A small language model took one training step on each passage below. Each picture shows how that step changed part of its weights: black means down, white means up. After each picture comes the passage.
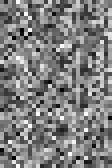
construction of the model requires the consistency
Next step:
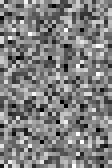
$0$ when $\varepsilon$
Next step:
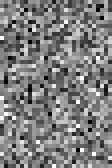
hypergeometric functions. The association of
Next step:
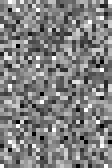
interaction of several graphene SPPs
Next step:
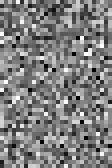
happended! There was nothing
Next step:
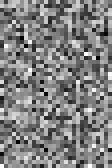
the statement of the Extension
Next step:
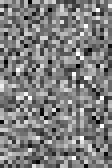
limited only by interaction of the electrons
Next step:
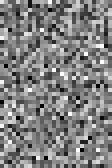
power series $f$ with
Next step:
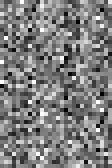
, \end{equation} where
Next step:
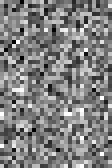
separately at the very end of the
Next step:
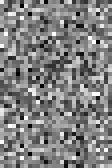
sample (i.e.
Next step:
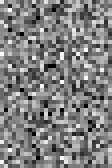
too. As far as we know
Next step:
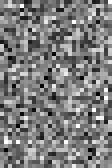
combinations. Even if half
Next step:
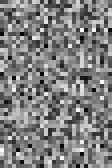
the core is identified as an automorphism
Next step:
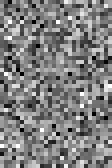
we define the T-matrix by
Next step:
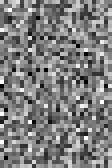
we have a very powerful
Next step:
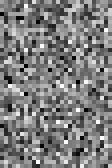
measurement in the context of covariant
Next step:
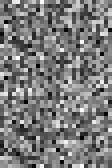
by controllable quantum effects
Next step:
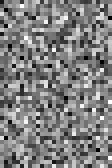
Is there a fixed point of
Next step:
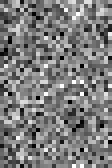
section, we reinterpret
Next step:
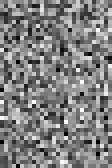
to Golden sphere), the
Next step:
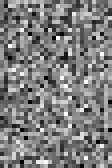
incompressibility. In
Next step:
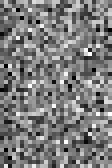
cBΩ model does not
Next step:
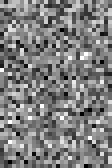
the case of $b$ or
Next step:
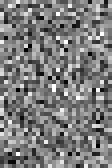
and central gas densities respectively, and
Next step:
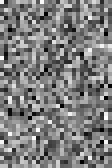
have played in the past.
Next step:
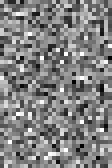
showing Mean $\pm$ SD
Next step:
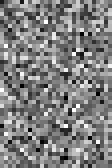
a sixth reduction method using an
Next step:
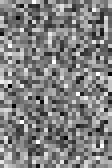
data and theoretical rapidity distribution as
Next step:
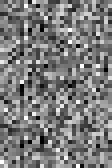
our expected recourse cost is
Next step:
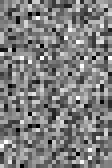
zero, as an algebra. The
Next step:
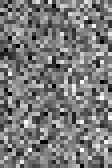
own system, in order to improve
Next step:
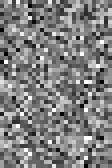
description of the dynamics of a subset
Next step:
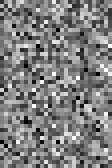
\partial \R_+ \times
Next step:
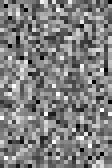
27]. Before we run the
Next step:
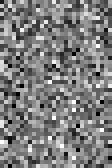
\Rightarrow y < p<
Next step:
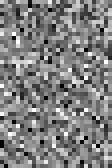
power off the resonator contains a
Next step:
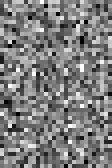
& 0 \esmat$ is
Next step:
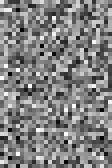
Canada Foundation for Innovation
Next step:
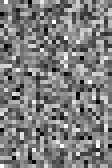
blue vertex into $0$, is
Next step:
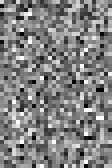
whispering gallery
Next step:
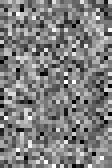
\item $c\in
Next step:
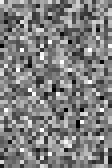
of lifting function $ C :
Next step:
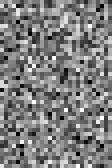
path from IAD to
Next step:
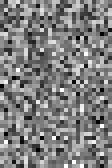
for a class of multidimensional elliptic
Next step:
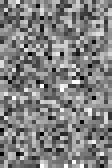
for general $N$. This work
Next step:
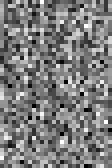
in a crucial way careful expansions
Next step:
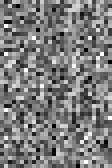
by parts is possible and gives
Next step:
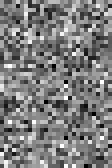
times for each round of
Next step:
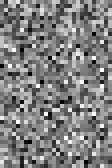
for the different fidelity representations of each
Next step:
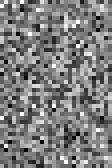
K \rightarrow \Lambda$ such
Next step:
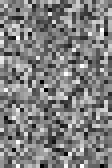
radius in the dipole magnets of
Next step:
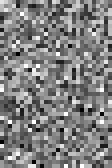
The axiom of {\em
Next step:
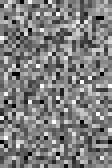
< 1 \quad , \quad
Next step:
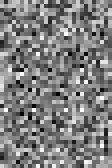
the advantage of being applicable to
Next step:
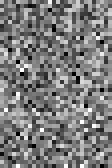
spectrum of string excitations in this region
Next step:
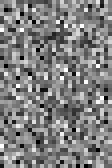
scanning a probe along
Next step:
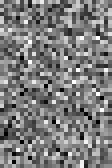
composed of image frames,
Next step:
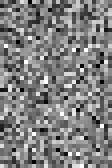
electronic state into the line-node
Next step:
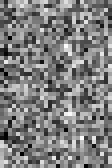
the authors that, in fact,
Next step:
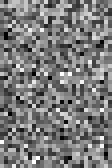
the model by monitoring the corresponding
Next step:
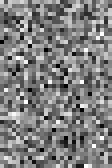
of the graphene films on
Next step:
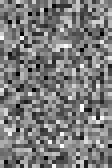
classes of experiments to detect photon rest
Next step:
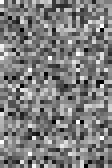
use of overlap fermions for the
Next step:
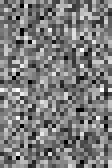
will present results concerning the
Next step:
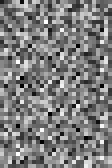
a reasonable direct comparison due to
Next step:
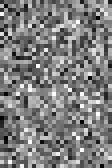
\left( 0\right)
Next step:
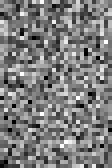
SDSS data. After that,
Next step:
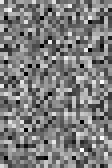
considered and will only lead to
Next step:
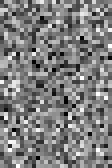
= 1). It means, we
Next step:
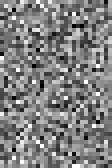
high-contrast imaging of
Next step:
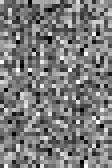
selected types of oils slow down
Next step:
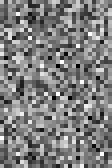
between the discrete and continuous dynamics is
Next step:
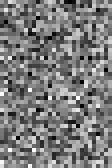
instances). Then, we define
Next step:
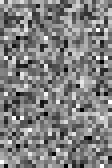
of Bayreuth,
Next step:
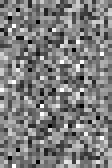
^{#1}$} \makeatletter
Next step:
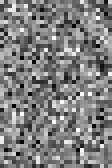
\title{\textbf{On inverse
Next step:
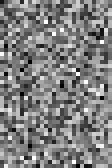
a central role in their mechanical and
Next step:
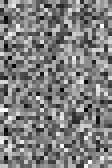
and is considered by the model as
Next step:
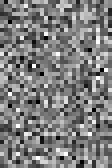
this section we start to discuss an
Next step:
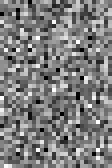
solid and dotted curves. }
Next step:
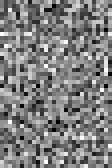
anisotropically biases the
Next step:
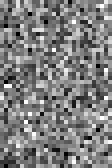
RIO, E.
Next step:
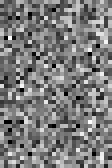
observations, respectively. Four
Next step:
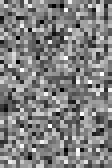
unitary, $a_n$
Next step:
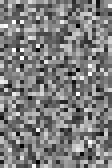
be removed by a homotopy. Suppose
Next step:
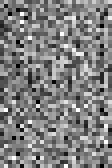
dp-minimal subgroup of
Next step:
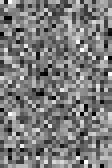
is not an edge colouring model
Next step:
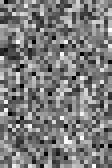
which belongs to corresponding min cut,
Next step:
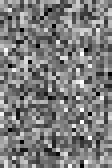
correspond to strings connecting different
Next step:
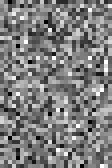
condensation. This initiated
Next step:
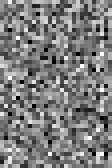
D. Marker: The elementary
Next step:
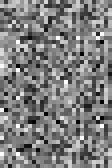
the underlying relationship between Theorems
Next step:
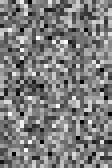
diffraction limit of HST at
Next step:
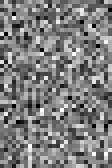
\frac {\text d^2
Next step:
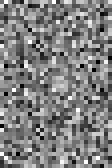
partially coherent X-ray beam with
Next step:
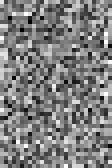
where longer and more balanced
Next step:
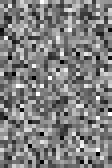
(CPTP) map satisfying
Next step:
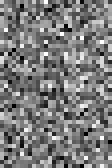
find lines of sight with larger
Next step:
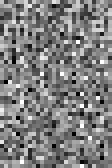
$\mathbf v$ (recall
